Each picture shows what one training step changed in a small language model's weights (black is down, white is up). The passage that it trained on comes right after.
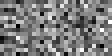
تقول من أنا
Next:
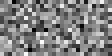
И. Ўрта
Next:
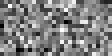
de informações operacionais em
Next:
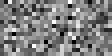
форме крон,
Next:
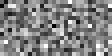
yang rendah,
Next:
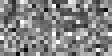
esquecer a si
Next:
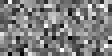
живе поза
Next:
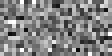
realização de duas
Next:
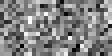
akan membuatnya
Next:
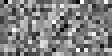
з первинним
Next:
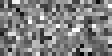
mehnat qilmay
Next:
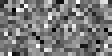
jarayonni boshqarishi va
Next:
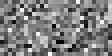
Усі інші
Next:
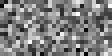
ta‘lim tizimi
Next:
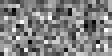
الأسطح، من
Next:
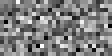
Común Europeo y
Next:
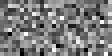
la evaluación del
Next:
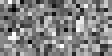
com a família e com
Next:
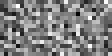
THE NATIONAL
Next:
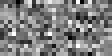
a iluminação
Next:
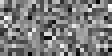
urease facilita
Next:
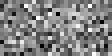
fundamentadas en la
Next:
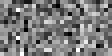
virtual. Nesse
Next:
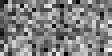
psixologik xususiyatlaridan
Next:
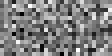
influencing the formation
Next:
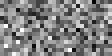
естественных наук.
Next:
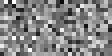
yoki ma'lum
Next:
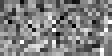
amalga oshirildi.
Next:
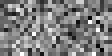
ambiente y frenar
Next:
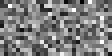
de inovações será
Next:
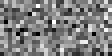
podría ser motivo
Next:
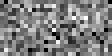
мислення, а
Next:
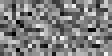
Lernenden mit
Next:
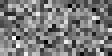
Agriculture Sciences,
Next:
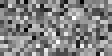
se schimbă,
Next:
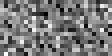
programme. 5.
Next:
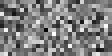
en la Primera
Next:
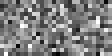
of Administrative
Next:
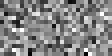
Amit R.
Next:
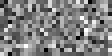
toplama aracı
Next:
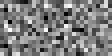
kishi barobar
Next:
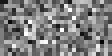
ishlab chiqarish bo'yicha
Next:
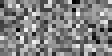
SCGPP /
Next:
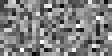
fiscale problemen
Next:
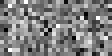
- gracias a la
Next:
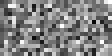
bitcoin as
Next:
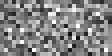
servicios, pueden ser
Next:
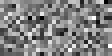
fin septembre
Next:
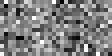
anglash va ijtimoiy
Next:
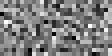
obtenía por real
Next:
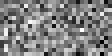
às demais
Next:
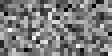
consistent. In
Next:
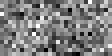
realizados en este
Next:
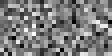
la communauté
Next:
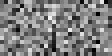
одним из основных
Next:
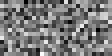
использовании – к
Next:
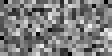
забезпечення в різних
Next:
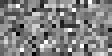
Law, Associate
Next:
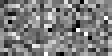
belgilangan bir necha
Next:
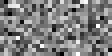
bivariat hasil
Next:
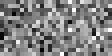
en place, une
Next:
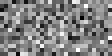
ersten Teil
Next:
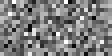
в об.%
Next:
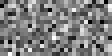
tem como objetivo compreender
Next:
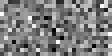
necha tomonlar -
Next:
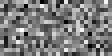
va ko‘plab
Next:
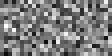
Javier le
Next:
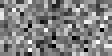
muhim belgilarini
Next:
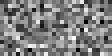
behoeften een
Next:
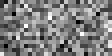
yondashuvi (%)
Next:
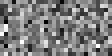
emergente movimento
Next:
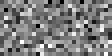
olingan holda tashkil
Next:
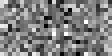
tezligi uncha
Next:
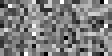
de la France
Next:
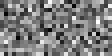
Hospital, sino
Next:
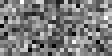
zamonaviy san’at
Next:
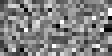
que evidenciam as
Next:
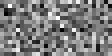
und haben die
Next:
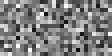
so‘ng, har
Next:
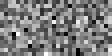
al segundo eje del
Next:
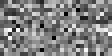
una vez más sobre la
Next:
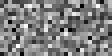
ega bo‘lgan
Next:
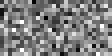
qarshi kurash
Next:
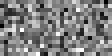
et la réussite
